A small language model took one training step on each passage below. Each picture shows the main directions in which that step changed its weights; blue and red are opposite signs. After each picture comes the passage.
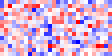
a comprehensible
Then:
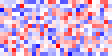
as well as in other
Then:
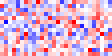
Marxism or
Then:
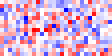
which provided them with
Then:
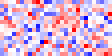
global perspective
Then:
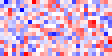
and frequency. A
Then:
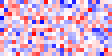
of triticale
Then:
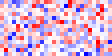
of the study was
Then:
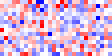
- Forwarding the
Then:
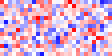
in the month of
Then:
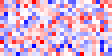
mM I₂ in
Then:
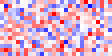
the constructive
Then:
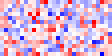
and cannot be
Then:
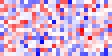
anal opening without
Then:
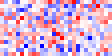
were introduced:
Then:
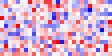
importance not only
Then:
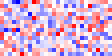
of Figure 2 and Figure
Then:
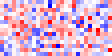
May 4,
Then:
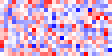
presents a high
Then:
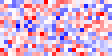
detached from
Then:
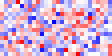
simple grid
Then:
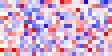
before these but
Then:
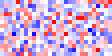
with the godly
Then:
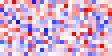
each batch,
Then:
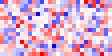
angles at top
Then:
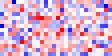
Northeast region
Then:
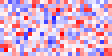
on the region. As
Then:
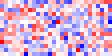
not recommended due to
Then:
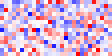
market, the
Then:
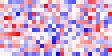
in Figure 4. The
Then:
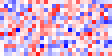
the experimental class.
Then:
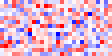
The NMT
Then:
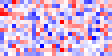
guide star
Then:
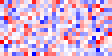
comparison of the
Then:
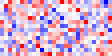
be used to generate
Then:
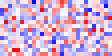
node with the same
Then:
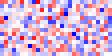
designer first designs
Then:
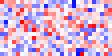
and 5.9 for
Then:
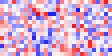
proper sense at
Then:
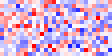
at a distance to
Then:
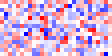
and peatland
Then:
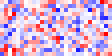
to give another
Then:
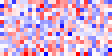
& its impact)
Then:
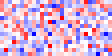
a hormonally
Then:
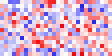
with a high yield
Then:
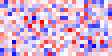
the most significant role in
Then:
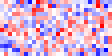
way forward for the
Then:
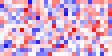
the minimum standards
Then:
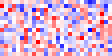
paper aims to present
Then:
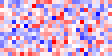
of the students in the
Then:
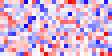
either using a
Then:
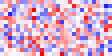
restricts the
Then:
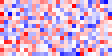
of emotion type
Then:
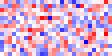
*Rostam and
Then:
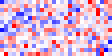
action; and the
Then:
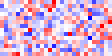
most important step as
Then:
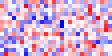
variable EPR
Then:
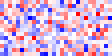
Causes and
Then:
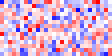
of activities to enhance
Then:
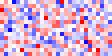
the welding
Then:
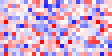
mind of itself
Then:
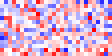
the bonding between
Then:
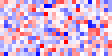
and fresh
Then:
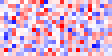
\mu \leq
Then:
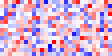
data into knowledge*.
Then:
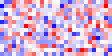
a single
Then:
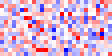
structural project must be
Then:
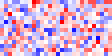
and should cycle
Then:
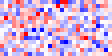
Thus, allowing
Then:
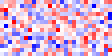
depression, lower social
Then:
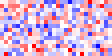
in terms of four
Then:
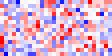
and in control in
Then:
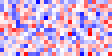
of pathological
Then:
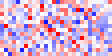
is necessary that research
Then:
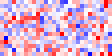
as stigma
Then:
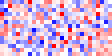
village head
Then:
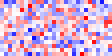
listeners in
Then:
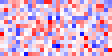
of cases, acute
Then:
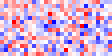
actively removed
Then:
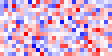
the Baptist
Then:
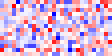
problem into a solution
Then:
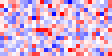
performance between export performance
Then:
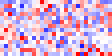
would be a good
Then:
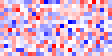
high levels with serious
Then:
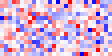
all know, the
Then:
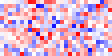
availability for plant
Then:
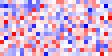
principles such as
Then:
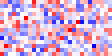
on such products are
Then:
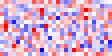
trial there were
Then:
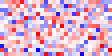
College &
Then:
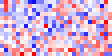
Lemma 9.
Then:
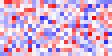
has been to, through
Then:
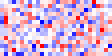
ways: One
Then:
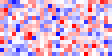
performance vector control
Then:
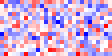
on the obtained result.
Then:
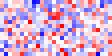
area has low to very
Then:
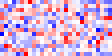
construction of the
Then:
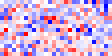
objectives which
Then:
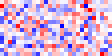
deviated by
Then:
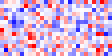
difference between two,
